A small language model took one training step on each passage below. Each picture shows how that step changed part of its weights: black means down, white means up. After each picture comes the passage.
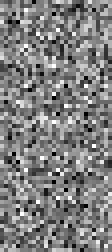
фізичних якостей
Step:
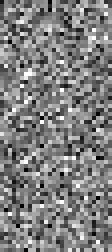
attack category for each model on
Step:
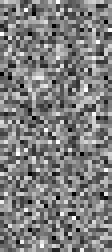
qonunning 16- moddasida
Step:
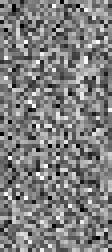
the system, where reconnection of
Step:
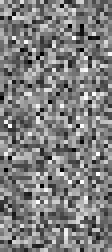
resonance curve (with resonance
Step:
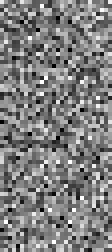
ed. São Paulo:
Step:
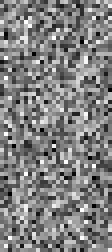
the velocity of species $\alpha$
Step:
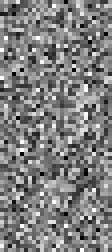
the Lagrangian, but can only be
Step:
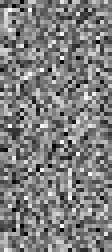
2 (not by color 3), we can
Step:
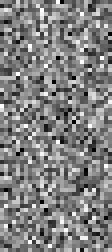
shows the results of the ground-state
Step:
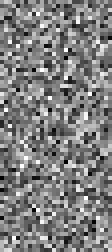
temporal coverage of the LC was
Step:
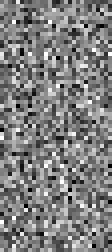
Грант Виктория
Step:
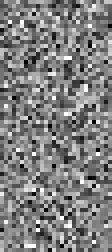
the extent of the radio continuum
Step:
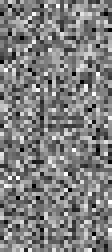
structured as follows. In Section
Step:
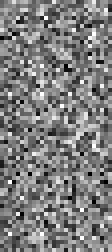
os participantes sentiram durante a
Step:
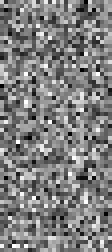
Психология. 2009.
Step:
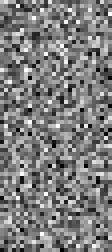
R&D, quant aux 64%
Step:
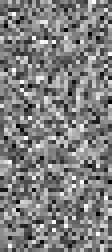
perfección pueden generar
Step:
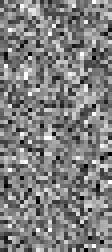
la que se podía favorecer
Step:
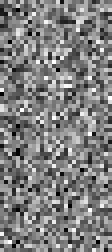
about 1.5 T by separate
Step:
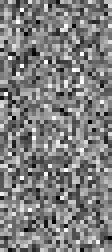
translational and rotational modes, and
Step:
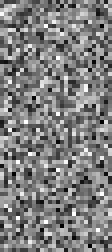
of $^7$Be in the
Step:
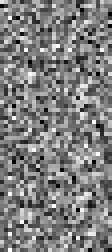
another use in ecology, see
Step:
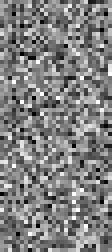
drogues, problèmes
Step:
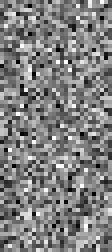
& \textbf{Recall} &
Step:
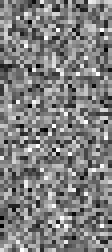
емес, бәринен
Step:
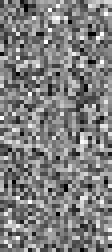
A área de estudo
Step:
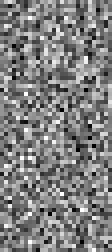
shall show in the next section,
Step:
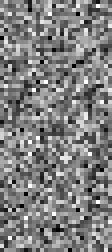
matter core on the tidal
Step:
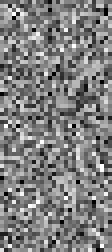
uma discussão acerca dos
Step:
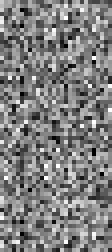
до этого работали
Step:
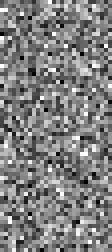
ular odatda u yoki bu
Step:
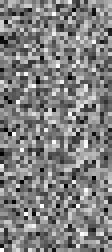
7) професійну
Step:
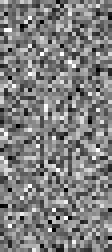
higher weight. This last observation is
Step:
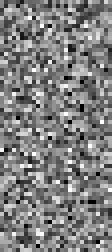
\nonumber \end{align} When
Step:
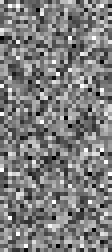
de 1970. Desde então,
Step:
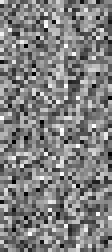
galvanisation apparatus
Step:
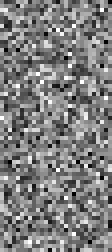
\square 4K)$. They were
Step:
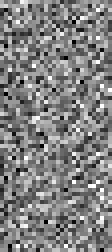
vector field $$ v^{\mu} =
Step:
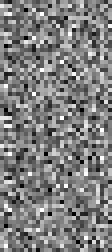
jup ayaq kiyim tigip
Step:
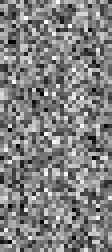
calculated recursively. Taking
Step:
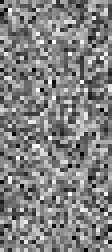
splitting is really possible for parameters
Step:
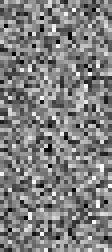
más abundante EN LA
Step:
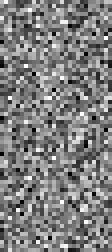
Hoe weet je dan of de
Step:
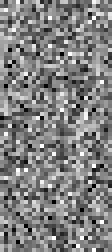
the four roots $y_j$
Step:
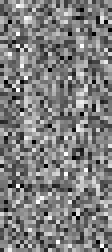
– che ha il beneficio, non
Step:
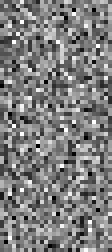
сфера, шар,
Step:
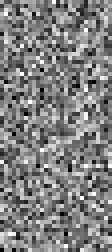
searching the space of initial states.
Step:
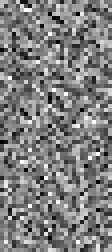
este contexto, abordar la
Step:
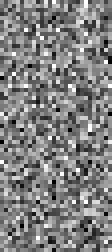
العام والقطاع
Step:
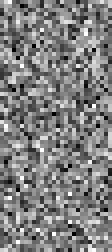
to other related works in the detection
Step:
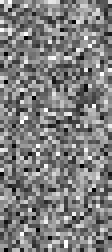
sexualidad en el Colegio y
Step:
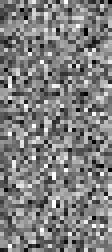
среднему роду.
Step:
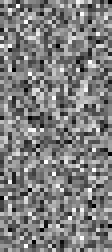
is to another, the stronger its
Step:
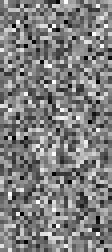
is also a public dataset at
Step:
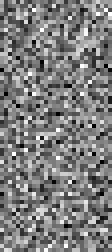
of the electric-field amplitude
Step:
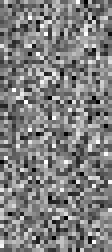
data of the analysis. Key words:
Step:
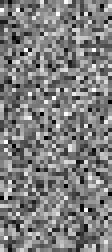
CNOT, using single qubit
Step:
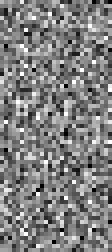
nonlinear dispersive systems. They
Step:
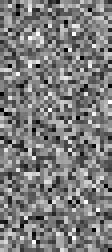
ma'lumotlar berilgan.
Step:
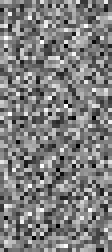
of $U^2 \ll U$. The value
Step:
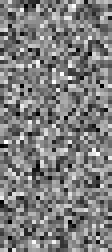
Shell, Wells Fargo and
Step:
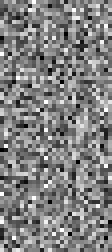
noncommutative associative star
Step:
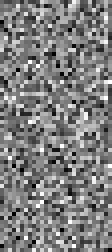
sagen zu können,
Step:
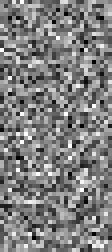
que “las constantes noticias
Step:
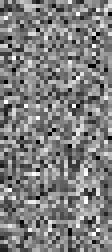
investigación tiene que surgir de
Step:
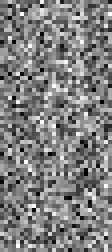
is defined via the energy cost of a
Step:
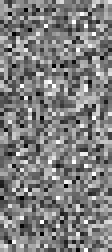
и IgM при остром и
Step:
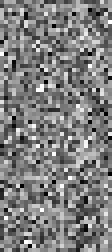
the spatial sites, either
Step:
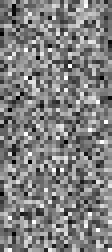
single variable, for which we estimate the
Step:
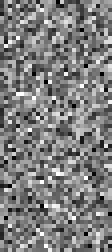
and not in making pilgrimages
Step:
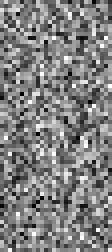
is compatible with these axioms
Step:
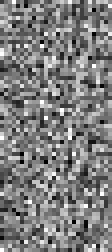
культурних смислів
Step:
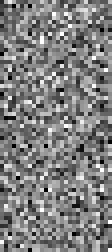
potential $V(x) $ which tends
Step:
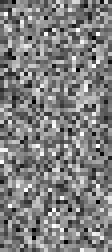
for which this technology is used are
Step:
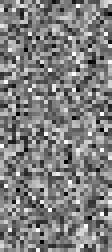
matla’ aningdurkim:
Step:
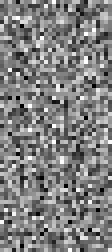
was used to characterize the temperature dependence
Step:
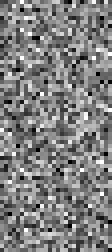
keng foydalanilgan.
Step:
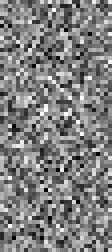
of identification of the topography
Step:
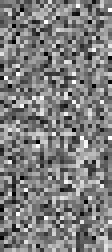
emitting region as constrained from the
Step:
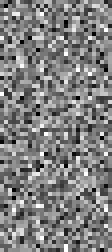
tetap mempertahankan
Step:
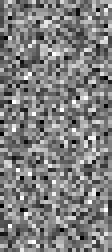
side of the lens with super-resolution
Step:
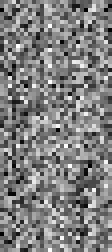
thus, explained as a single
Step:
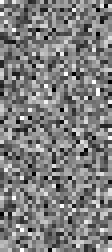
pelo Decreto-Lei
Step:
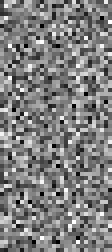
yuqorida keltirib
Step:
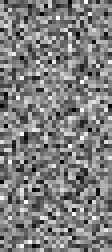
{\bf run} is a finite or
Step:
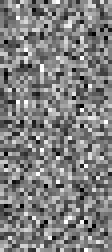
exame físico, apresentava
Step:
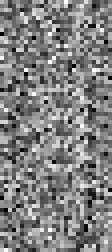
related to the crisis:
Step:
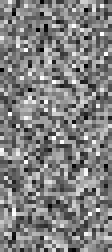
circuit after convergence in
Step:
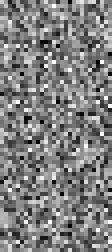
già in Grecia, dove
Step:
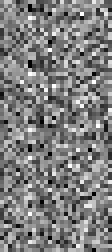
one can use another fact that the polarization
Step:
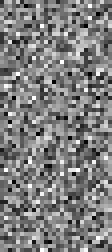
reconstructed signal and the ground
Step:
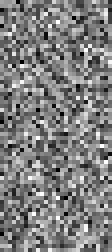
ne peut s'appliquer
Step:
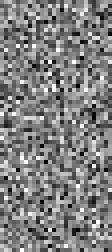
describes the opportunities given to
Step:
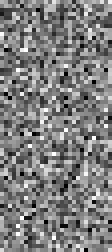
практически всех
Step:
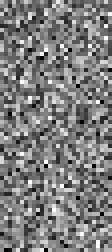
A. S., Plint N.,
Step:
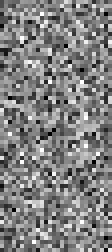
va ko'p jihatdan uning
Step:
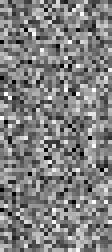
rounded to 3 decimals for
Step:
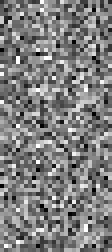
manba hisoblanadi.
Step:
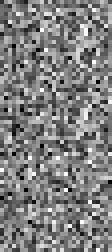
in the literature. First of
